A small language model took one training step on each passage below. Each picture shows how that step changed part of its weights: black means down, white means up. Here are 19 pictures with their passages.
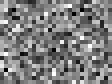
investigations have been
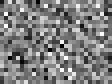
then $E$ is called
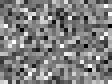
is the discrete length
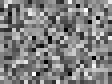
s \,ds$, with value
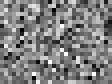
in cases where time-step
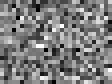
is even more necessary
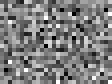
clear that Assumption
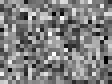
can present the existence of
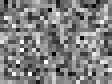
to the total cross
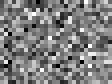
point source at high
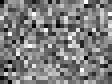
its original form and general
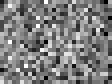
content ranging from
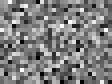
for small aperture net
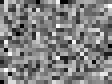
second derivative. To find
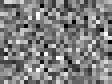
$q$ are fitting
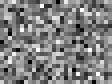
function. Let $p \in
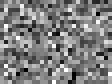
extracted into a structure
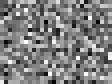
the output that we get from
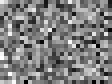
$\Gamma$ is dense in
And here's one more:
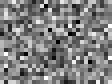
in the internal space.
